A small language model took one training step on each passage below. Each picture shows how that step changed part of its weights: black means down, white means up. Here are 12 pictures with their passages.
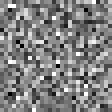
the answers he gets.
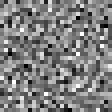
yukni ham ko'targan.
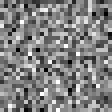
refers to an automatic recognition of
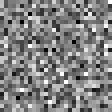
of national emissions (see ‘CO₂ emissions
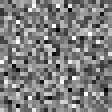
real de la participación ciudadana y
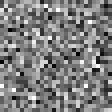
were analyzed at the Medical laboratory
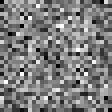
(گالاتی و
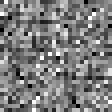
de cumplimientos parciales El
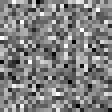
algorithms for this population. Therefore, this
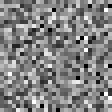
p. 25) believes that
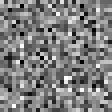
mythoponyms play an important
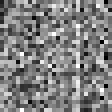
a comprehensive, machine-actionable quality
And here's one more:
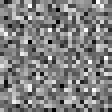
VDM alloy 699XA
